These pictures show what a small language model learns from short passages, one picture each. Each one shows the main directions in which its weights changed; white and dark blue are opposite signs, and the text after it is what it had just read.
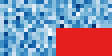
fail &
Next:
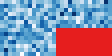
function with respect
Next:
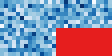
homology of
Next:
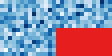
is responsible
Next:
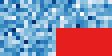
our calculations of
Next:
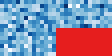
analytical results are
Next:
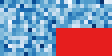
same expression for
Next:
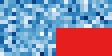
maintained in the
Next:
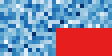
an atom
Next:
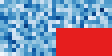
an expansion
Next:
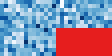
time step of
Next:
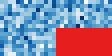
For the Turing
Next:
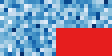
$\approx 1$
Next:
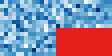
the time variability
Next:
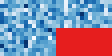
can be approximated
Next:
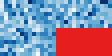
Then, we
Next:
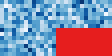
means and
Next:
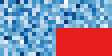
generally $>
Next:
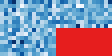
500 simulations
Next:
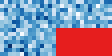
the normal to the
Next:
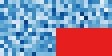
the companion
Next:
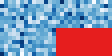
their coeval
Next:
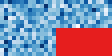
phase angle as
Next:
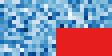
results and then
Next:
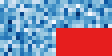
same number of
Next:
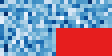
be random, and
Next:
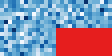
Junctions 1
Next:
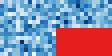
power. System
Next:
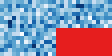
late times.
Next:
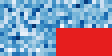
paper. \item
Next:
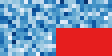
at the edges
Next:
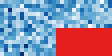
number of game
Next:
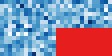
initial value problem can
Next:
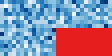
point represents a
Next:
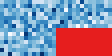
a good
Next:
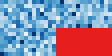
a future
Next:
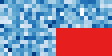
duration of
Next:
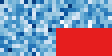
its use for
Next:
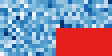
\mu$, where
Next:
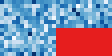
reduces to
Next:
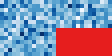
the following considerations
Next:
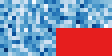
associate with the
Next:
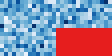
where $\theta$
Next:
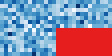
test set.
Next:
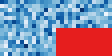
we first introduce
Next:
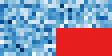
robust and
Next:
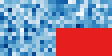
to exchange
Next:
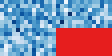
to the one observed
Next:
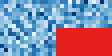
a deviation
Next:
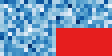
finite number,
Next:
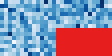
size $c$
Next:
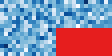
the forces from
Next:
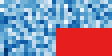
is not expected
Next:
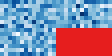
profiles are
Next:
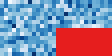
system. This paper
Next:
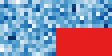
takes place
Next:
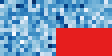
neither the
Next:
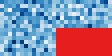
to show a different
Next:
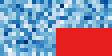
an induction on
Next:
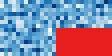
The experiments were
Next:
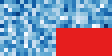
generate a
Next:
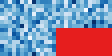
as presented
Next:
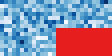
dimer at
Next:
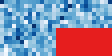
it partially
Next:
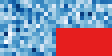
of the time period
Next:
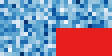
the network simulates
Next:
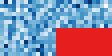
this does not matter
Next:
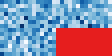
peak do not
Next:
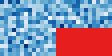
effects and random effects
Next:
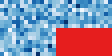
the data.
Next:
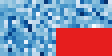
measurements in the
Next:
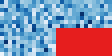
which contains
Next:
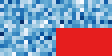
and with a
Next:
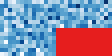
data available
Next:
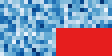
at the surface,
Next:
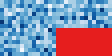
keV with energy
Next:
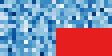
expansion in
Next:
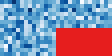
function of interaction energy
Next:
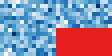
area distribution
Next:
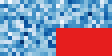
frequency response
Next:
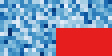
the induced
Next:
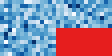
differences between the
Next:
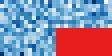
the profile
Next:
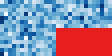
be applied
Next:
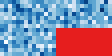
of the effect of
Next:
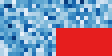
diameter is
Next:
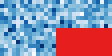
the constraint on
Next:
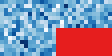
a flat
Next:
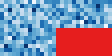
to I at
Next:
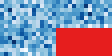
to Re has
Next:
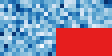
of the parameters space
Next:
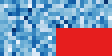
function that maps
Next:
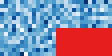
which yields
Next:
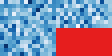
Thus, we
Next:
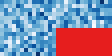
a subsequent
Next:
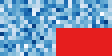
plus signs
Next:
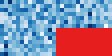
while both momenta
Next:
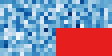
concentration of
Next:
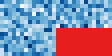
units, the
